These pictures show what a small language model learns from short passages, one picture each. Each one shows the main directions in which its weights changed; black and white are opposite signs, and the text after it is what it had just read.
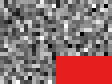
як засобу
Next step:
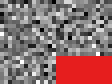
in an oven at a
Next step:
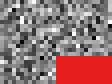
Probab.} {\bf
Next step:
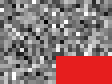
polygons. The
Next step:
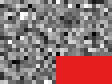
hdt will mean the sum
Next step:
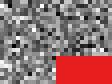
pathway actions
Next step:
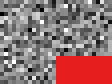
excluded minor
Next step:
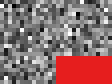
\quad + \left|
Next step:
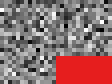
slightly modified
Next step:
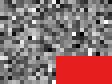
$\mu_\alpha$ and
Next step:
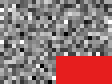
сны, в то
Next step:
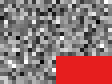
flexibility and high
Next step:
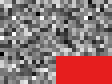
solution increases with the increase
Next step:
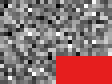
davlatda amalda
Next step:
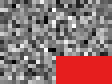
that São Paulo has a
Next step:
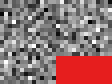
$ f\maction w
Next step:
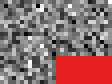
the stochastic
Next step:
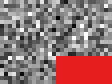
l'envie de
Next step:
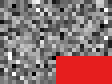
the spaces appearing in
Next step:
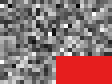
una proteína
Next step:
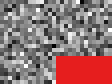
have the following expressions for
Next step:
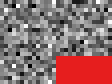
that are evoked
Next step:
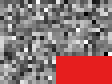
que de la finalidad
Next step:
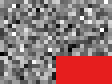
which means that even the
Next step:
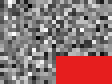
was more at the age of
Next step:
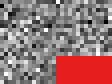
\rangle$ on an algebra
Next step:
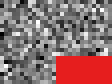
efficiency can be
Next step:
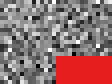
environment. Implementing this
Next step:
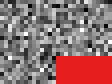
As it visits these
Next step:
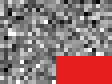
be established. It can
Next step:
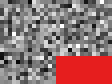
a linked unknot
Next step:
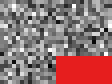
means spikelet
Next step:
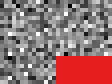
will construct an algebra of functions
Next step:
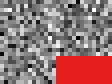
kako o samom
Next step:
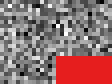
About 73%
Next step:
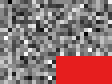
Schreibung auf
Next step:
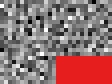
injective module,
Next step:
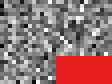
it is worth pointing
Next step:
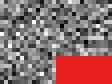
and $B$, we obtain
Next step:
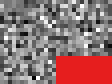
countries must intensify
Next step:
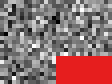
initiatives focusing on
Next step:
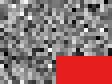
and radiotherapy
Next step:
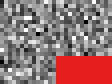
sifatida keng
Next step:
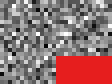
the frequency of
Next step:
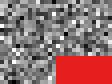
produção de pasta
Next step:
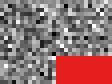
any commercial or
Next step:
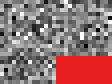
of periodontitis at
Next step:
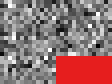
any solutions of (2)
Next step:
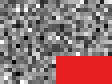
tem o projeto de
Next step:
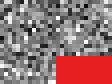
itu sampel yang
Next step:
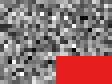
– Helwan
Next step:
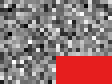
de problemas. Em
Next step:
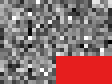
рынка. В
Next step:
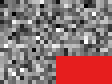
parties, the event
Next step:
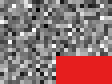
its positive the effect for the
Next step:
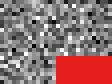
a loading factor value
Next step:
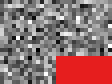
sleep cycle can
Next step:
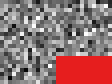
los valores compartidos
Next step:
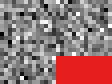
)$, respectively. Then the
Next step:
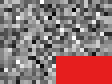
Lab e espaço
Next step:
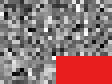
p_r \leq
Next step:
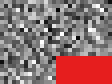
Moore matrices find
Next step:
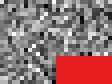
initial elastic phase
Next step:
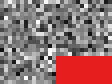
clinical English
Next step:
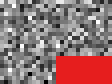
terms usually require an
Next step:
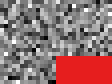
on the single fame
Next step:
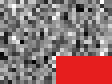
x + \beta_n
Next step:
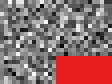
1 would probably be
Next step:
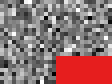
apply it to a range
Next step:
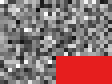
surface areas bounded by the
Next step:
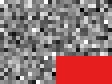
play a role both in
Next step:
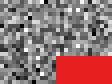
fără să
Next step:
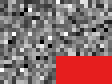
by some researchers,
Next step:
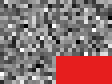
This work, on the other
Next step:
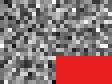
modeled numerically at
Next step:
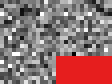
OF LAW
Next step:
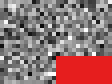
explicit computations for many small
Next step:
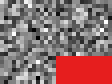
the door to the
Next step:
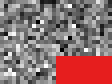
Ávila *et
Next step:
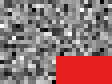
mejor forma los
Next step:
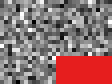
factors $(N\subset
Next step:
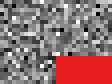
such that these limits
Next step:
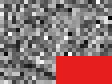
Colitis at
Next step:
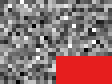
e US\$
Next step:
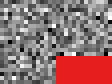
For simplicity we will
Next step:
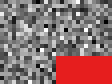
To this end, suppose
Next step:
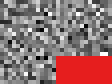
of relations, this is
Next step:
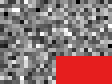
given by the first of
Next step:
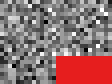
von Mises criterion
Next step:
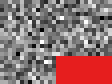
shakl xam
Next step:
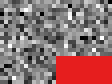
Ca, Fe,
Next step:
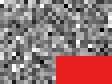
&\dd \\ \langle
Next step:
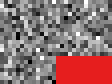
música é
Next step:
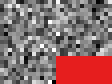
are classified into two main
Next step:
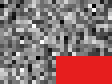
compact closure, if
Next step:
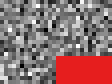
loci for genus 2
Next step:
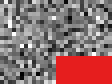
had already been
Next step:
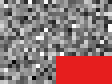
found during the analysis.
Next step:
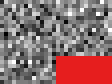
Smokers with
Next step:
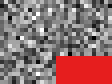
closure in $X$.
